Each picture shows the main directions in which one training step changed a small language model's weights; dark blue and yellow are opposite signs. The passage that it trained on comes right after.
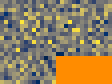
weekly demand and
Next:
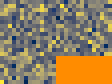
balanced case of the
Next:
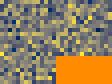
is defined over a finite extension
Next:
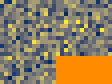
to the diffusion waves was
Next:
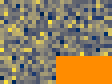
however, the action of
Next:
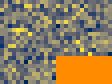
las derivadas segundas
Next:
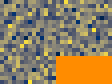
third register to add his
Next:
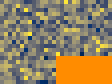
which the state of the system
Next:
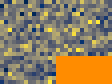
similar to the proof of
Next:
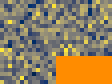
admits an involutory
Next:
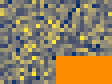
\newblock {\em Journal of
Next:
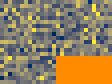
admissible pair of words in
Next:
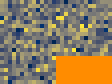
achieved the most significant performance
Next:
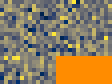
fact that $N \geq
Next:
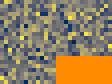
in c. **Figure
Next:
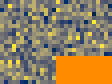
ajrata bilishi
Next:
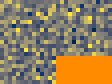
the M5-brane
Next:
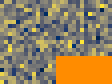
to leave the metric
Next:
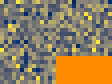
we are able to derive
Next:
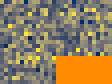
to achieve overall good match
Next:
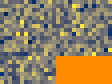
compacit\'e :
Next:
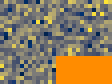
second part can be proven by
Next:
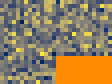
de una hidruración
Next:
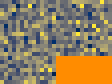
s_w c_w
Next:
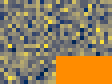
limitar os poderes
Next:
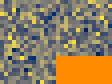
singularity locations. The right
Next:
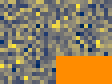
seen only for rather small particle
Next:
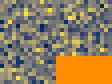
\item R. G.
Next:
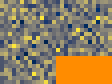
pesquisa envolver
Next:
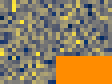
slow manifold. Holding
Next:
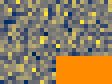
to probe it further,
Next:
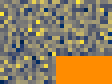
no north-east
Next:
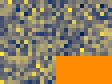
Inverse proportional fitting of
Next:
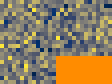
orasi 10 m).
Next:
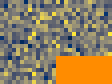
leading order a short calculation shows
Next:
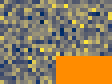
of $Z$ is computed
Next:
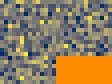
we know that there exists an
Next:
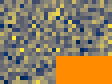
directly related to the energy
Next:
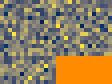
of $G$ with Lie
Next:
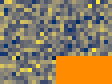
and the energy levels are
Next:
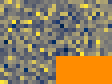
the coarse problem and the
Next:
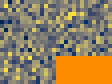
over~$H$. \Proof
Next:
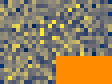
esa boshqa davlat organlari
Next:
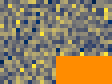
is just one part,
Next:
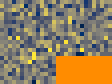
cual se ha realizado
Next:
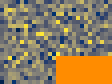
adjacency matrix and therefore cannot
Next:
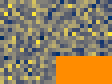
shunday nozik
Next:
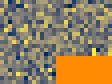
raqs san‘ati
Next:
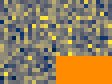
ask price increase in
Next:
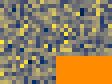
Tinga comme le
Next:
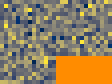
F^{\times}$, which is
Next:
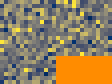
of equations, namely,
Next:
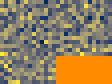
processes and near-bottom
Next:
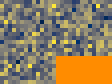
character of the zero-field
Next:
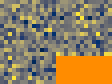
detector with a cold
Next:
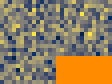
свиней были
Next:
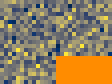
morphological classifications,
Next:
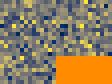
bands. Here, we
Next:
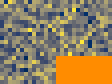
lower parameters is equal to
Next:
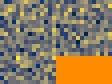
of $\mathcal L$ are
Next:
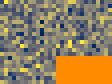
summary of the notation used
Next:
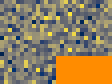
initial conditions that can produce at
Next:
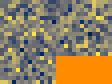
50. Skalka
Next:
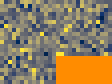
spectroscopic parameters and the star
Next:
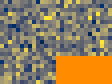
use of finite-dimensional
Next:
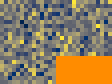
Here are preliminary
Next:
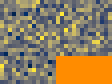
have revealed that the
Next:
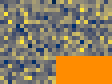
\end{enumerate} where
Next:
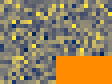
the equations of state. In
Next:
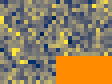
holda biznes
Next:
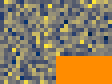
para as inscrições,
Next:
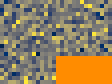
this problem in [12]
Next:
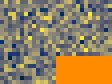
implantation into the
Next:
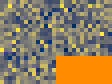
bir yer açmaktadır.
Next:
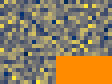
corresponding to a Mach number
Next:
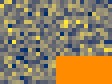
to the natural abundance
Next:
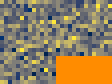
where both selling and
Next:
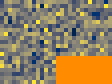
ярового рапса
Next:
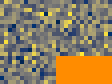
this situation, the theory of
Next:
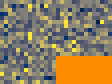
dos códigos
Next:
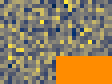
of evaluating massive
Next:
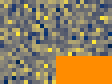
e A Lira*,
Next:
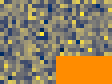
on CANDELS and
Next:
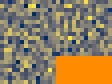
sotto l'
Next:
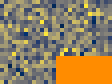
of $\mathbf{b}$.
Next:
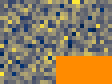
example of what could be
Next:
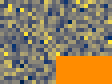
and a gyroscopic
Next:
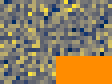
a patient in some
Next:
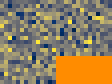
spectrum of $A$, denoted
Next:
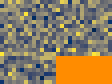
measures, including values of
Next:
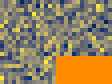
são inerentes e
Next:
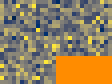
scuole e il
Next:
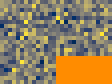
symmetry in the baryon
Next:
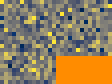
volume = {77}, year
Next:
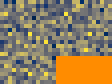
variable whose signed fluctuations may
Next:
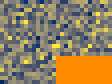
%both for the environment
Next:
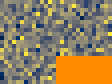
(International Council
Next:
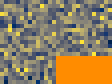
bivector space over the
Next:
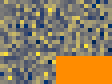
(a) No and
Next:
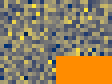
de comprar, vender
